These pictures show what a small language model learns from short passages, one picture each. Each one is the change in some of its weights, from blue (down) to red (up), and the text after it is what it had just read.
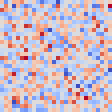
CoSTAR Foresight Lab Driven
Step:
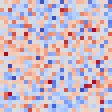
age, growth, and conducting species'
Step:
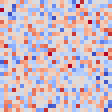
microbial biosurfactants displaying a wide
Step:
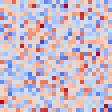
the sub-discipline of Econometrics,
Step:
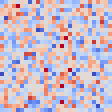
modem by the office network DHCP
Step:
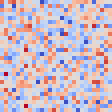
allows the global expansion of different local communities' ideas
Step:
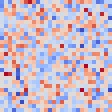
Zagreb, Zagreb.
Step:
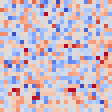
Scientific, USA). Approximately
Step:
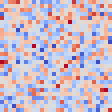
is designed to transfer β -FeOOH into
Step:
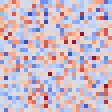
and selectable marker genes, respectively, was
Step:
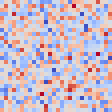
and teachers training. Aydınlar et
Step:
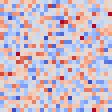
business opportunities and can improve the welfare of urban communities
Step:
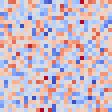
the interactions between users and cultural organizations?
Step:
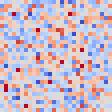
(SNSF) The Swiss National Science
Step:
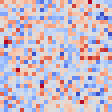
be daily labourers because of the government policies
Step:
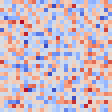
sequence, an animation. All timelines have
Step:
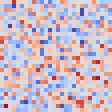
resolve conflict situations. The aim of this
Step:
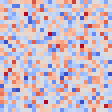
value adding-optima. Hence,
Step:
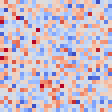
Malachite Green (MG) One
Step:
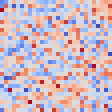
Solvent Extraction: Table 1:
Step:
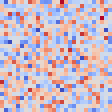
I study for this course, I write short
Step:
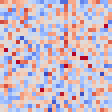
influence digital adoption among Indonesian MSMEs?
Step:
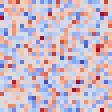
is positively influenced by elementary teachers' classroom management and
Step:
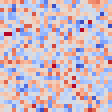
molecular assemblies.¹⁰ Building on these initial
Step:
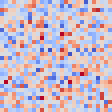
a spacecraft bus voltage under consideration by
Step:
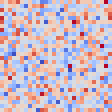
by *R. oryzae*. The
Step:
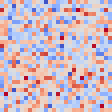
Implementation of Pre-Redesign
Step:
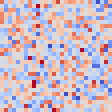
be eliminated by precipitation of sulphate as
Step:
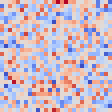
results of R.C.C Beam
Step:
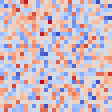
adjust management fees and the non-reward
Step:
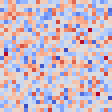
to purchase drugs online. Table 3 Community
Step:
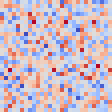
*Artif. Cells
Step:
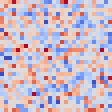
and development of this system: changes in the
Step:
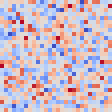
sense that context, total immersion, and cognitive
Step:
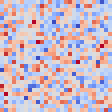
the concept of tax awareness was examined and tax awareness
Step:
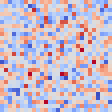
size and position in the urban tissue, concluding
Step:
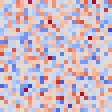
as moderate correlations with manganese ($r
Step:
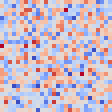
August to December followed by downfall. Males
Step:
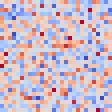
ongoing training and reskilling for librarians
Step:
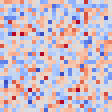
tool for tissue engineering and 3D in vitro
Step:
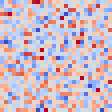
study's results reveal that all the participants reported using
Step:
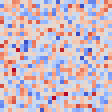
to divide without any intrinsic
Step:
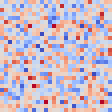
priming of the metal structures K502A
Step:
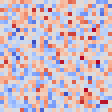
and remodeling, proliferation,
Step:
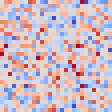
sources, ensuring the total reproducibility of the
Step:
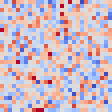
G.; Morosinotto, T.
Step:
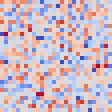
improve mood in those suffering from
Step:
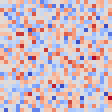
food category, which is dominated by processed food
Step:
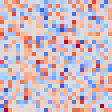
of utilizing this technology to improve clinical outcomes.
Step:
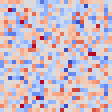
cause failure in the pipeline cutting process.
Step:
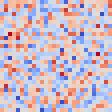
in professional growth 245 (94.96)
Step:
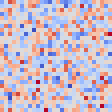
the two phases and fast exchange of the analyte
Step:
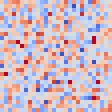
in the well-being of society, and therefore
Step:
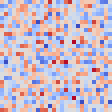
the process of designing the managerial compensation
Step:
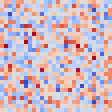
health priority, carrying out strategies to encourage
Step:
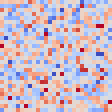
melas* for the Middle Stara
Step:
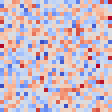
to the value k_{ij} – a comprehensive
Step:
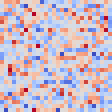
themselves. As a result, foam
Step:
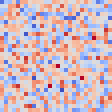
regulations presented by the controlling agency. 5.
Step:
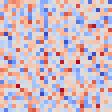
in developing the constant velocity source motion.
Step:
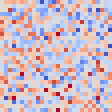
increase in ethanol concentration and higher extraction volume,
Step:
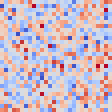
- CP is a finite set of
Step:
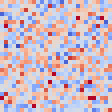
particular language issues. Equally, Richards
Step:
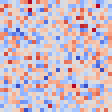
Intelligence AISBL Association Internationale Sans
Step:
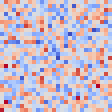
quality, and although it was determined that the
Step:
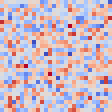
recognition of these media tools suggests that farmers are likely
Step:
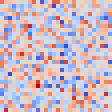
ethics, sustainable development, etc; the task scenarios
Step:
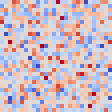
to find the similar sentences which have the same
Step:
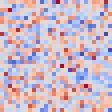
close ties with the Western world, there remains
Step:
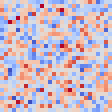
3.57 mm. Bony partitions
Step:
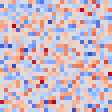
players in relevant fields. - Yes [If selected
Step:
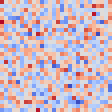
done by comparing specific statistical features of the component's
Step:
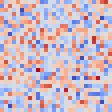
for editing and processing images because of its effectiveness
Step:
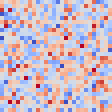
complete the remaining parts of the year. The average
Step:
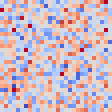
Port Nolloth where the water source is
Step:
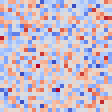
their own right, precisely because of the numerous
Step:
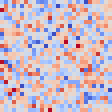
Siddha. ISBN:
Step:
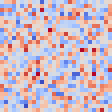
feature using Law 4 from right to left. The
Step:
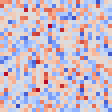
Fundamentals of Deep Learning We've
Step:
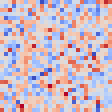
arrays, at the beginning we can
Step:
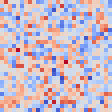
strength 52MPa for Aluminum as
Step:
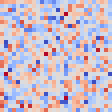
operate by matching sensor inputs from the environment against
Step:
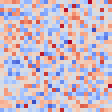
into the first-order differential equation, we obtained
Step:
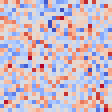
concentration co-related. Dimethoate
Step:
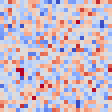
the contribution of religion to society. Furthermore, several
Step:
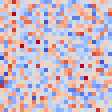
and digital practices, open to the school and the
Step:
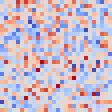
for the introduction of rice husks is
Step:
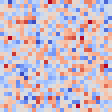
5, and Table 6 refer to the average
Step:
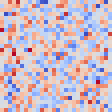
with special needs (ABK), student
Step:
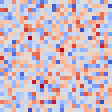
Classics and Archaeology YILI
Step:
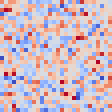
was 68.1% and the
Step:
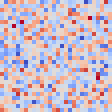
As part of the mission development, candidate
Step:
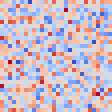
value ϵ Bed porosity -
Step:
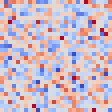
*Animal Farm* in contemporary times
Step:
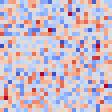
the LOS, there was significant difference between both
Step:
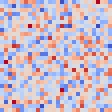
Wiley. The reduction in the resistance resulted
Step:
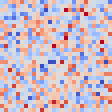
Inspection and maintenance Grounded on advanced
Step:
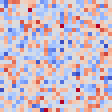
flight, the white tail and white
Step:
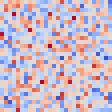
in students; - axiological and
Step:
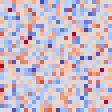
complicated situations such as, for instance, the
